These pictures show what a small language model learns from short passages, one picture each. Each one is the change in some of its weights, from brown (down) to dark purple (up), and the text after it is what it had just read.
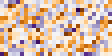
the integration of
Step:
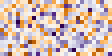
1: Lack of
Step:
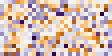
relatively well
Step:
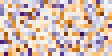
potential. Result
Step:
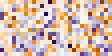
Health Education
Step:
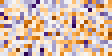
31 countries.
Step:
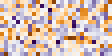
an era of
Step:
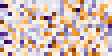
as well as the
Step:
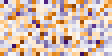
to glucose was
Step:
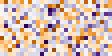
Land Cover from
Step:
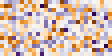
I wanted to
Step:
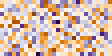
higher than the existing
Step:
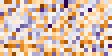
questioning the relations
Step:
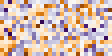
students of Eastern
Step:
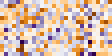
the probability of k
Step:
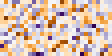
their population in above
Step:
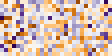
has shifted the
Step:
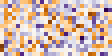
smell of the
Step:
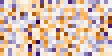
consider the relation
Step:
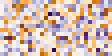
on data collection and
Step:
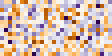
identified as β
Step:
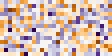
was separated from
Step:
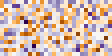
be more prone to
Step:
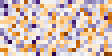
well as its potential to
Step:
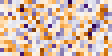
interest using correlations and
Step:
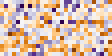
the intense,
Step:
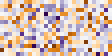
deposits and
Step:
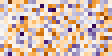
class named as
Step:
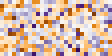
the surface via
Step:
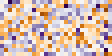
results are shown in the
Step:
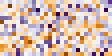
anxiety and
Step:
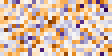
their personalities often
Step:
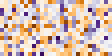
consisted of
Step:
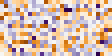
Culturing was
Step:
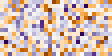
world should move
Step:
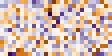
losing a
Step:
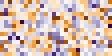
fillers and
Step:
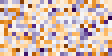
has a $2L
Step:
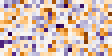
statements, the variables
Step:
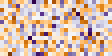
and Department
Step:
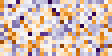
converters for
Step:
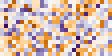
distinctiveness due
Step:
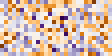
of the problems in
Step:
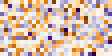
from the mean Table
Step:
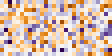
to the overall
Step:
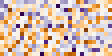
The URT
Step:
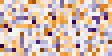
a larger
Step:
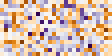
informants has
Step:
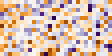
organic solvents
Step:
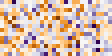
ensuring that questions
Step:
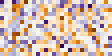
used to show the
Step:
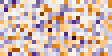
example has been found with
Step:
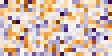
as a necessity of
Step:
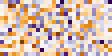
the introduction the
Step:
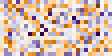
of the molecular
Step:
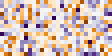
from CIS countries
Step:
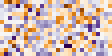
the liquid solution
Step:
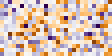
Toolbox -
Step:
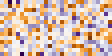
to the state of the
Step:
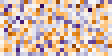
a low order leads
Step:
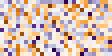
by using the two step
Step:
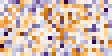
activities detailed in
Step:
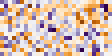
is also the result of
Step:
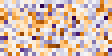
revised in
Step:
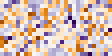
necrosis factor
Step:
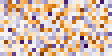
of early and
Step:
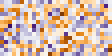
has made them even more
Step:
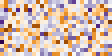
maize, but so
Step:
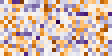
processing and analysis
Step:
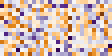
effectiveness. This
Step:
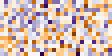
Survey. Figure
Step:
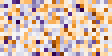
dissolution of the
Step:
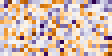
injury of
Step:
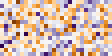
producers in the
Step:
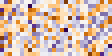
give highest
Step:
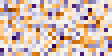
was employed. This
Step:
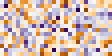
in Life
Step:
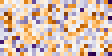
whole timber,
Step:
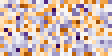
& Life
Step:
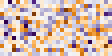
was added from a
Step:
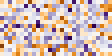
fifth crop
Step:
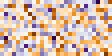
drive organizational
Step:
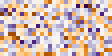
after **filler
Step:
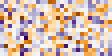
your property and
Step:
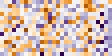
completely characterized
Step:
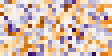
the spatial.
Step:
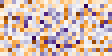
document X PU
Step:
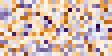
Internet and social
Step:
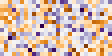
Sustainable Land
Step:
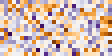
of identifying the
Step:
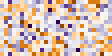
now easily
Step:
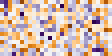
can also be seen
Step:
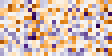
In this module
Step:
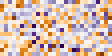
surface quality, which
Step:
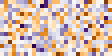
ulcer cases
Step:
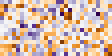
social interaction into
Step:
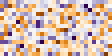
influenced by this
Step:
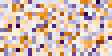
often demand higher
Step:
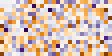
definition are
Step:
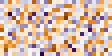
Reducing the
